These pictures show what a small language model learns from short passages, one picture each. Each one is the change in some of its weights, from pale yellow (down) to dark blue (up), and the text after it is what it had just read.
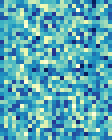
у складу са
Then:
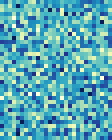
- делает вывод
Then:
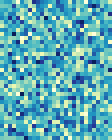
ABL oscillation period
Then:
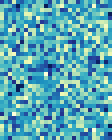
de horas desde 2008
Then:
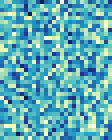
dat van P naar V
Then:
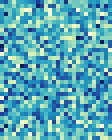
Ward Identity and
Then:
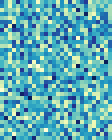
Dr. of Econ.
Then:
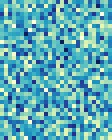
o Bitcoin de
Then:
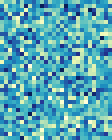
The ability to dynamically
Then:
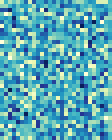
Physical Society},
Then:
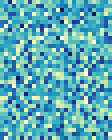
an accuracy was already achieved at
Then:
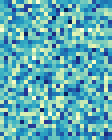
are not so relevant) the
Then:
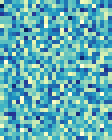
sarcini specifice;
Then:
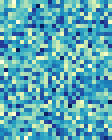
presented for cross-linked
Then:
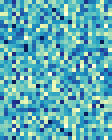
Atención emocional
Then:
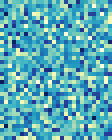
à 3 facteurs
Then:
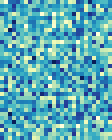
asari bo'yicha
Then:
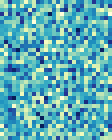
can facilitate grain boundary
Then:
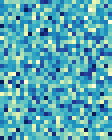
ўрин тутади.
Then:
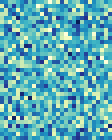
Equations 8 and 9
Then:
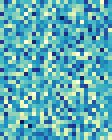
the EFW and
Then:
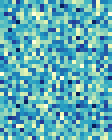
edges indicate that advice
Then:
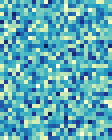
interpersonales. Abstract
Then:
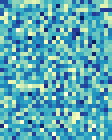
and normalising the differential
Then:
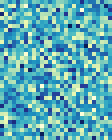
the computational cost associated with
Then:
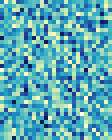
State University Brian
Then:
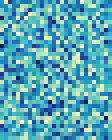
the general framework takes in
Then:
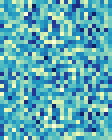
refers to the fluctuations
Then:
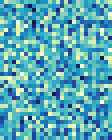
va mehnat munosabatlari
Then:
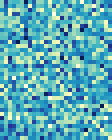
usage, a necessity
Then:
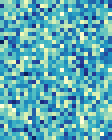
no caso, o canto
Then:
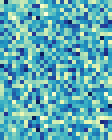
idea of the magnitude of
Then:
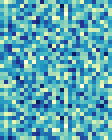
como podemos pensar
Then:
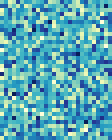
any confidence, as
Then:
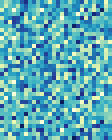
en países de
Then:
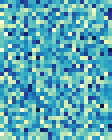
du MCE nous a
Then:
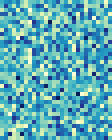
\end{align} where
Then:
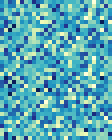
қилиш жараёнида
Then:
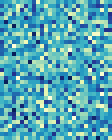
psixologiya, axborot texnologiyalari
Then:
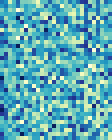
{Part II.
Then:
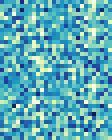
санаб ўтилган
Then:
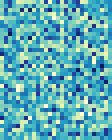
new particles it follows that the
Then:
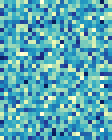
etilgan qilmishni
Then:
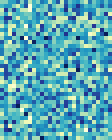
by this potential barrier.
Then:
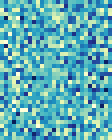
content keeping in
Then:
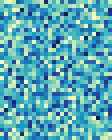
que se sitúan
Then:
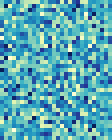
of the impedance increases
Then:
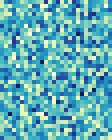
and $1$, respectively.
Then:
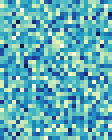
two target sputtering
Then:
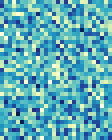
capacitors (C),
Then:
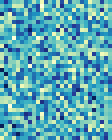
in the vast literature on
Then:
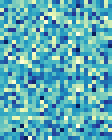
is that we learn
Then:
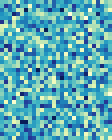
nodes. [Bottom
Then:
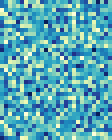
The aforementioned
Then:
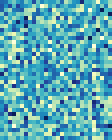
en la región.
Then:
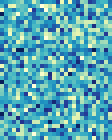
are the same as in equation
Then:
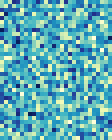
Desjardins du
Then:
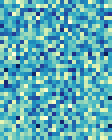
las ruinas de una
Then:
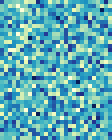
Subsequent stages may
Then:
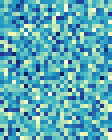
catadores, organizados em
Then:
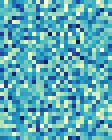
a liberação das
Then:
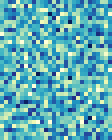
can expand $S
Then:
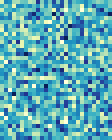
reconhece a
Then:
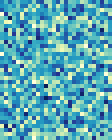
quantum shape phase transitions
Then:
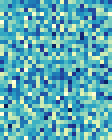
existe deux relations de
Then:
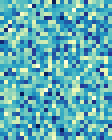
of the SS peaks.
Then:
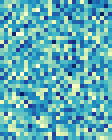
terms of the NSNS
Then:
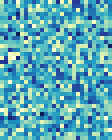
to molecules with electron
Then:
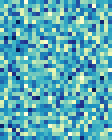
slightly further away
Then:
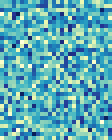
Evident in Fig.
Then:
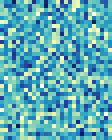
across the pyramid
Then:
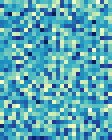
atuação e educar
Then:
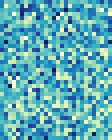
resistivity when the
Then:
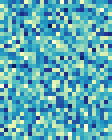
a reimplementation of
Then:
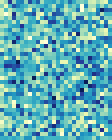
При разработке
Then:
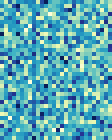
contexto social, há
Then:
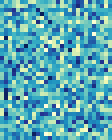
In that version we did not
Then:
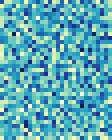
criticilor literari
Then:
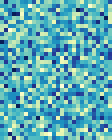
of a series of complete lines
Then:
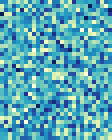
are similar and this selection does
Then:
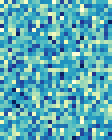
impactando así a la
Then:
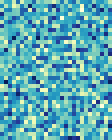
Dessa forma, apenas
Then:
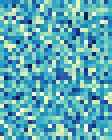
The separation between the images
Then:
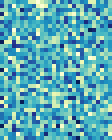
кг, сумма
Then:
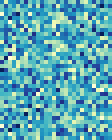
of the perturbation series.
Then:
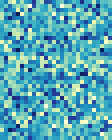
the log odds ratio of
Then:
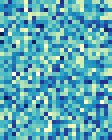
farqlash imkonini
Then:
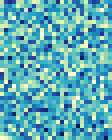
at high temperatures follows the
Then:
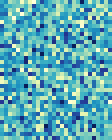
the R-band series relative
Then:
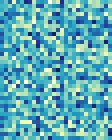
taken into account, and second
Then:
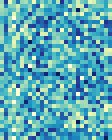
Thus, the words are
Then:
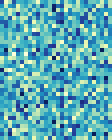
alternative are required.
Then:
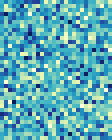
Konusunda Yazılan
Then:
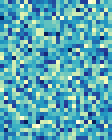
Chap qism 10%
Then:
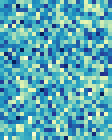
oshiriladi [3].
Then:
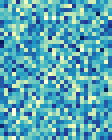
and axial, respectively;
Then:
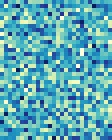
de M\'exico
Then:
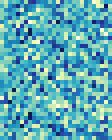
dependence on stellar mass has often
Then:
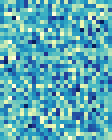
to the national research
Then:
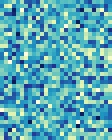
khi định
